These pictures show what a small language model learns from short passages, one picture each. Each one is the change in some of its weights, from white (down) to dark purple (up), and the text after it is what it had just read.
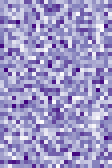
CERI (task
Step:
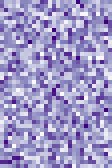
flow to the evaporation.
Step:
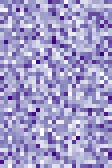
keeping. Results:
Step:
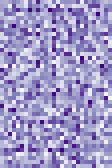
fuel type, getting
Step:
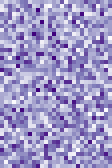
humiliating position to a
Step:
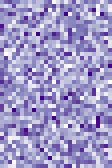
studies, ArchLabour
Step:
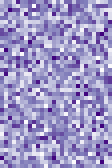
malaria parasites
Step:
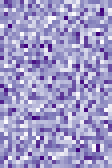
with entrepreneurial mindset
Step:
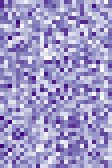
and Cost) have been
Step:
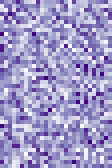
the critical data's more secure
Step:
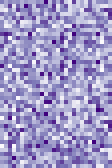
methods, which could hinder
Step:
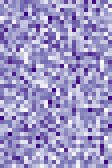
IDS. The sensor was
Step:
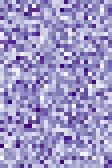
the basal functional properties of
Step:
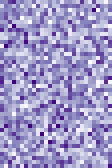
Sirmour district of
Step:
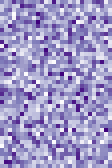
triangular part of the
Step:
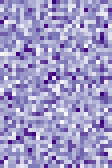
network diagram, the
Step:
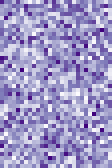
characteristics of animal species;
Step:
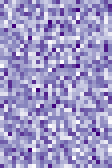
developed tracheae,
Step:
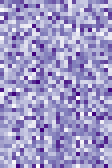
trust building, social inclusion
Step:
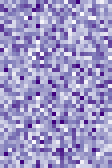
documentation is really not
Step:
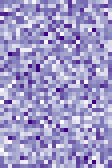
not originate and channel through
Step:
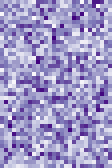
space T and T -spaces
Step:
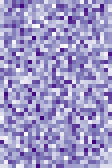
shipment clients who
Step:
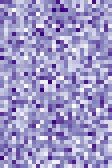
, is a direct measurement of
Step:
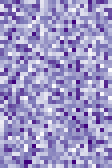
the time of collection. On each
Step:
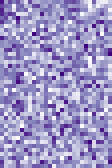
from all participants prior to data
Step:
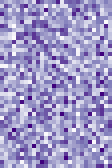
classify and decide which information
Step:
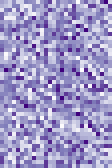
2 years, 66% were
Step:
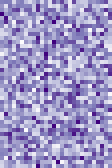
used approaches to solve this
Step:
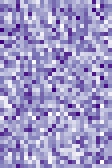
six phase pulse
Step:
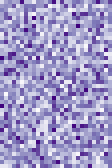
Background: shortage of
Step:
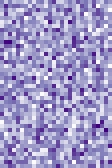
at the bottom lists
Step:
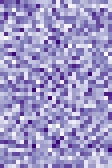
be interpreted strictly within
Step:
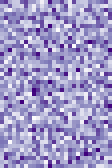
This work deals with academic
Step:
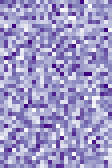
Nigeria and beyond. We
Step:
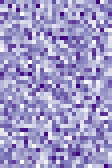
per day [7]. Furthermore,
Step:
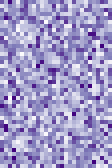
However, it still has many common
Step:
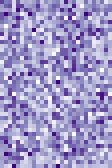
of the OFDM system.
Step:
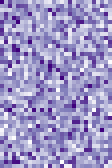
that are the leading factors in the
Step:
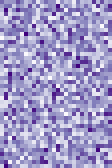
machineries. These new
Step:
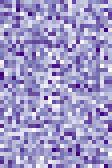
of sound principles. Then the
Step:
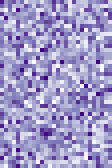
private methods of economic research was
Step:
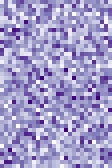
huge system, the
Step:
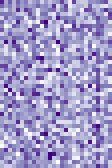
analysis was conducted for each variable.
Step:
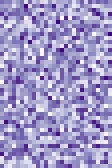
Conclusion PEEP applied
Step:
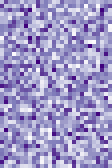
Abstract: Replacing
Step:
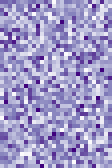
the peripheral nerve
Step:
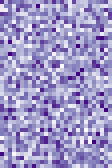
more structured, more complex and
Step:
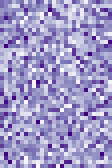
Definition 3.5 A
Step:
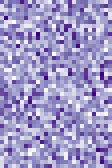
air by any other inert gas
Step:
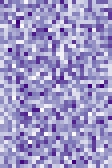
and with the use of correct
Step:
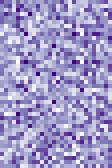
of fine aggregates or
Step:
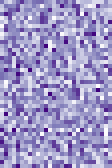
of microspheres
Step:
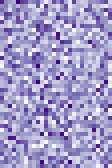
- Successive Over
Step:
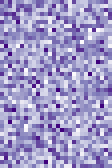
for convergence in genetic
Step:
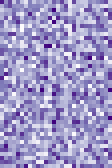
is related to the presence of visual
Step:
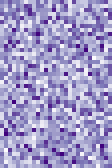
optimization methods take the same input
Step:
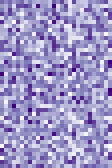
as shown in decreasing order of
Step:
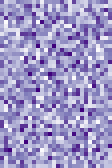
investigates the effectiveness of two
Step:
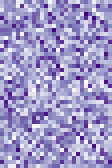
commercial ports along the
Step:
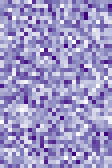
Angular cheilitis or
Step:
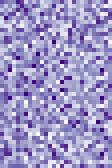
Descriptive analysis of the
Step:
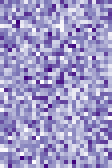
and 2. The agreement between
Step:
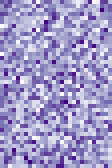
and Ayurvedic
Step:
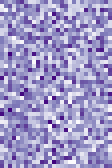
developed a distributed tool that is
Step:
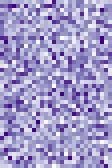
thing happens to the
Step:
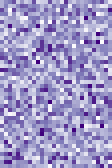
lower himself to such
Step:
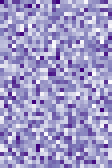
exercise the KG,
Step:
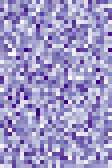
In the following part, we detail
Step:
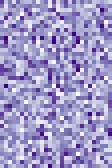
characteristics applicable to banking
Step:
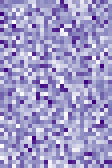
decomposition, although not
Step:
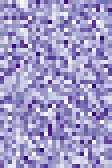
hobby projects, I
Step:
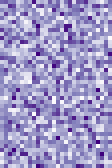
v CIK RK//
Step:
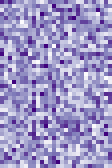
2017). A study conducted on
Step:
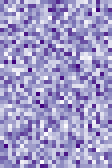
plants have become prestigious and
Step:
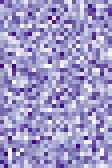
is necessary because it has a
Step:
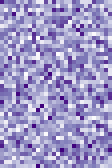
differing weight fraction of
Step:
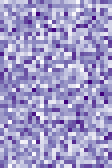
d. Understand when
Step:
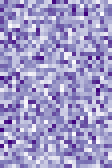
the g_s for each
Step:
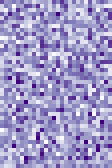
existing governance landscape, to
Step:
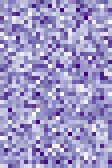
reduced or even eliminated by
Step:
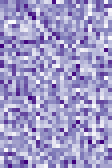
variance of the learnt distribution
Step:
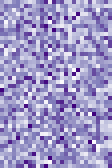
design, mechanical design, and
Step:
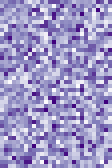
Romania in a time
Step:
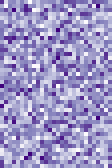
cable stretch is then
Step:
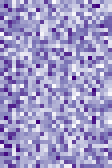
one of the greatest of
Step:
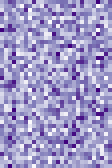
Y., Vanhoutte
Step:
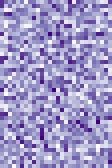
Health Educational Intervention Based
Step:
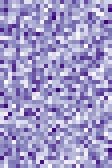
guidelines of ACR Pain
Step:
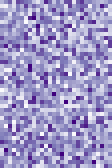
The following frameworks will be
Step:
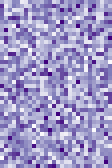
a co-appearance of
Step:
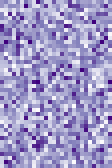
of the MOOC activities,
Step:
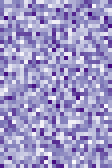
as the bamboo
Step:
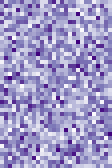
recognize its own state and to
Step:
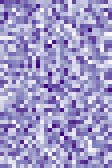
be seen in a few other
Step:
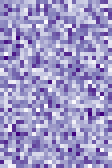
of the research. - I do
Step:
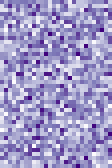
achieved this goal in urban and
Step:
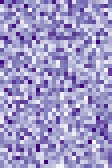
colors, and other design
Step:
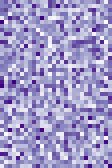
Bourbaki – complete
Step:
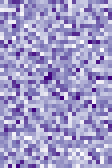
storage. Water demand represents the
